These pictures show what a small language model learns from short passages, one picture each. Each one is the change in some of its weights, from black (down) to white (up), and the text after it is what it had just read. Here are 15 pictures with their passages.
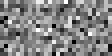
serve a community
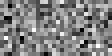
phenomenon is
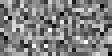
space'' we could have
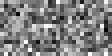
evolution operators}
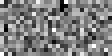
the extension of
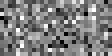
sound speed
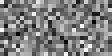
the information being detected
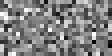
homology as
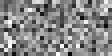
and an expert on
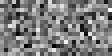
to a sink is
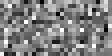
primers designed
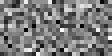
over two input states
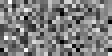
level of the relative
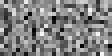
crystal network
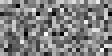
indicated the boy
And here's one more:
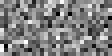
and Methods
